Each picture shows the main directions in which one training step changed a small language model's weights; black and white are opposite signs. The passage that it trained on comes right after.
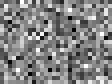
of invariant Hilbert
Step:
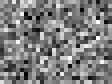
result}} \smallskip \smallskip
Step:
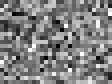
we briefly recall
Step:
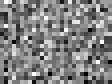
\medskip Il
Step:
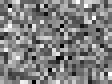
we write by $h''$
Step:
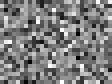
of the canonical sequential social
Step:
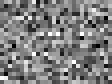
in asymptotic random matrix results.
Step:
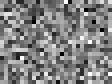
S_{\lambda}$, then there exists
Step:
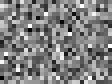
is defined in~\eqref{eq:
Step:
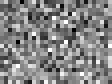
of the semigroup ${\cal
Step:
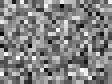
and Dudley
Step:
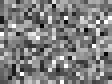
Republic of
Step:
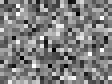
Let $p$ be a
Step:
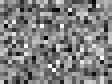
displays the list of all
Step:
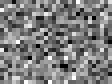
the reference one with respect to
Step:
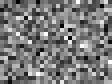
approximate measures other than
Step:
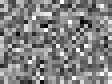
a frame with constants
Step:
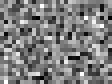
of the advection equation
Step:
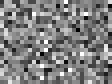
that $H|_{\phi \times
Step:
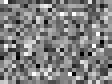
,\infty ]$ equals zero
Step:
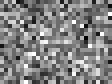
Suppose that there exists an invariant
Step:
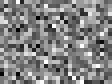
J. and Puig,
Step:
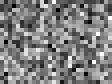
optimal set-valued
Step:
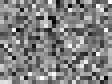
Compactness is
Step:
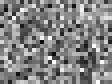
of order 2 with a scaling of
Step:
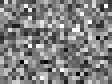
updating the value function estimates
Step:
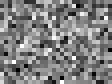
rate for inexact
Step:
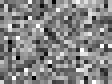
dual space of $\Pi'$.
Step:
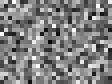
$A_2$, define the
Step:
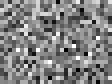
elementary abelian
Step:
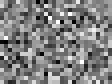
%% \end{array}
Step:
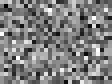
and NLS equations because of
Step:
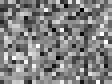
our method with respect to the
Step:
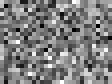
Rumpf question can
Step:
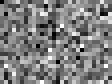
(\small e-mail:
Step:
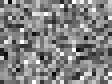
obvious since for a general algebra,
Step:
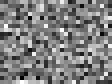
we switch values 1 and
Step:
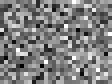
Section 4, we prove the existence
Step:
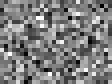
reason", why the
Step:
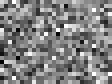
$N$, we have the large
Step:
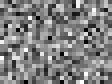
$\tau$ vanishes
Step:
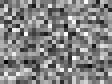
of estimation error of
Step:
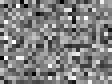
is irreducible, and
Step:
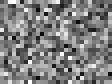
that $\langle{q\rangle}
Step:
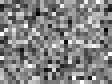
can consider the word $\delta'$
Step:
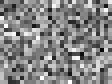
means of essential and
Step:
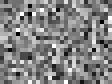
direct implementations
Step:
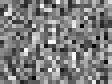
matrices in $\Mn$
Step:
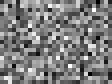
$\eta$ of $\Spec
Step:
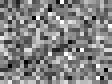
some $ \sC\sS
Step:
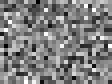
In this case, we refer to
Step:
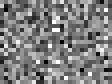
to GCARMA random
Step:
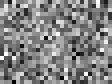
action). In other words,
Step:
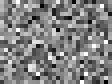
apply diagonalization
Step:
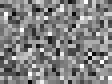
of the form \begin{equation}
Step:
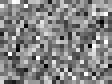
will be obtained, which will result in
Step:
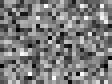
realizable disturbances
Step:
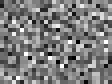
is the vertex adjacent
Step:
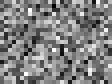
a consequence of \ref
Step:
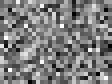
{\it Kasatani
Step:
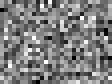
or other difficulties, and
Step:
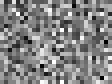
that re-parameterizes
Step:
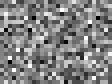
S$-invariant, or equivalently
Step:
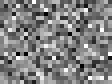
is normally a function of the
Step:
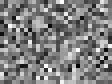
are all performed using the
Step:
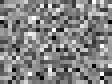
in an appropriately small
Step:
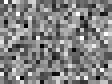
the Kontsevich
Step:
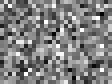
the $W$-spin equations
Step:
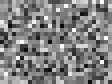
matrix model for this algebra, coming
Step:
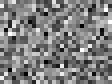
a vector space which generates the
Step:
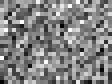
contain precisely $N$
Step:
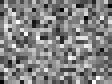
generated with NRep conforms
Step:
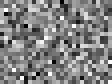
Since this has not been done in
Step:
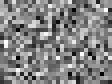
appearing in explicit
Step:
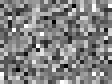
a suitable permutation
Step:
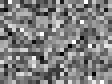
not efficient with respect to its
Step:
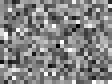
Markov chain on
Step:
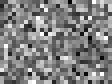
be the sub-matrix consisting
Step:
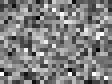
Pacific J.\
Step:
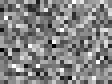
Consequently, we have
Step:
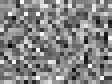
using a simple averaging
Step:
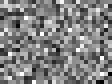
for all even-indexed
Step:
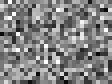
le corollaire
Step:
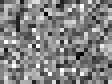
\end{cases} \] Since
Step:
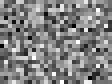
M^2$ of the
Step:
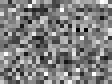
of arcs (zero or
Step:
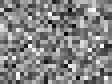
Hence, $u$ is
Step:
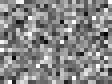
\newblock {R} package
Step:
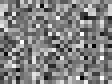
bound of the variables to some
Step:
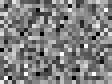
$X$ whose tangent
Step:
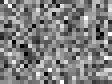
each $(z,t)$ denote by
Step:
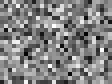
un aperto $U\in
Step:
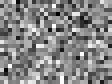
\section{The section conjecture
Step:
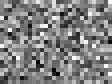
multi-scale facility
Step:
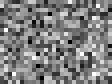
this work originated from
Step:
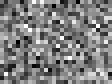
map. \end{proof}
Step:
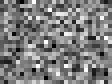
\geq 1,$$ with the
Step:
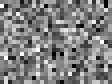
of any section; thus we only need
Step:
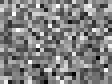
consider systems of the form
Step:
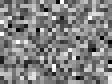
there are only finitely many
